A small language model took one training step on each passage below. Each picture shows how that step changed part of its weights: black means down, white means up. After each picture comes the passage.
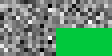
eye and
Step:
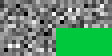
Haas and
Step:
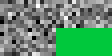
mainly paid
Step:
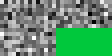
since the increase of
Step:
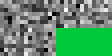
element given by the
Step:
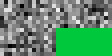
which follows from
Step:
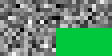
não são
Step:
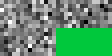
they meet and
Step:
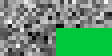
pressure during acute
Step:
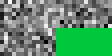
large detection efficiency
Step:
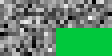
was added.
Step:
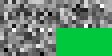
a large number of
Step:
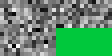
dataset presented in this
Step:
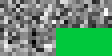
da implementação da
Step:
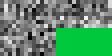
and approach OOM
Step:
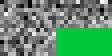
signals are generated
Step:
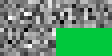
10 seconds before
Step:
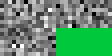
bu esa
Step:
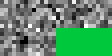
Four measurements
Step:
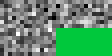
is strain
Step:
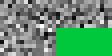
A qualitative
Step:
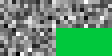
of this evaluation
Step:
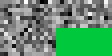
shown as dashed
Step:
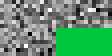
financial institutions
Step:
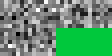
the core
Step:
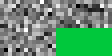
patients with
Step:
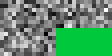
constrained to
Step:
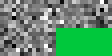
constructed in
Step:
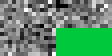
for existence of
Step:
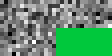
to sudden
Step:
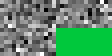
for analytic
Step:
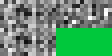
the effect of
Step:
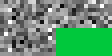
call ``the quantum
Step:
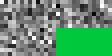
since it leads to
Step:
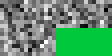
compõem um
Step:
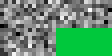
surface features and the
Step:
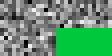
of Naval
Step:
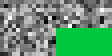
micrometer and
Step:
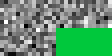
of base pay
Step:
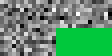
performed until significant
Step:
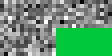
of how trade
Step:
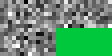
in the outer
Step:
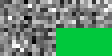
order to probe
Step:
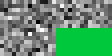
explicar as
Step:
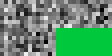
this approach allows for
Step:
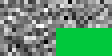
le reste
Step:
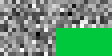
open science
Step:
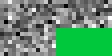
at exploring
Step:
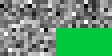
la cual se
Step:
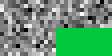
de accountant op
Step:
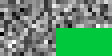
Manages its
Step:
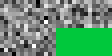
the hospital
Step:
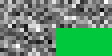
in a water
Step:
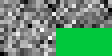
keladi va
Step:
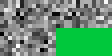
operations increases due
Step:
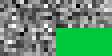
coupling functions
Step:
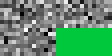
at large.
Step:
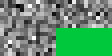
cites of the
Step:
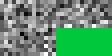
the computation proper
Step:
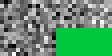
hadronic processes
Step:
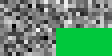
there exists
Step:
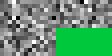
pode levar
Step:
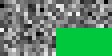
when using neural
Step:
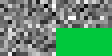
in each column.
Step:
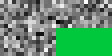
of the sample,
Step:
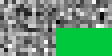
the structure of
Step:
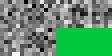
the most significant,
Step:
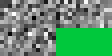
large momentum transfer
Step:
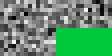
equation. They
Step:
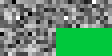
is on the
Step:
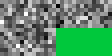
0$ and
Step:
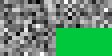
observed under the management
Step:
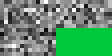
requests them
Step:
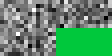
by the continuous
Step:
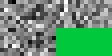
be related to the
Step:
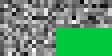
alunos do
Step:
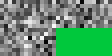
of nuclear
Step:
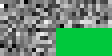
of Tatar
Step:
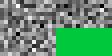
e entra no
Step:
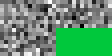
Hence, it
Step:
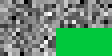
climate in
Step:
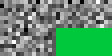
rashes 2
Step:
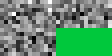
According to
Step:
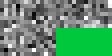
and understanding
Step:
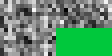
this work.}
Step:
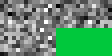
bilan alohida
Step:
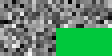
to the noise
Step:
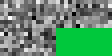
with disability into
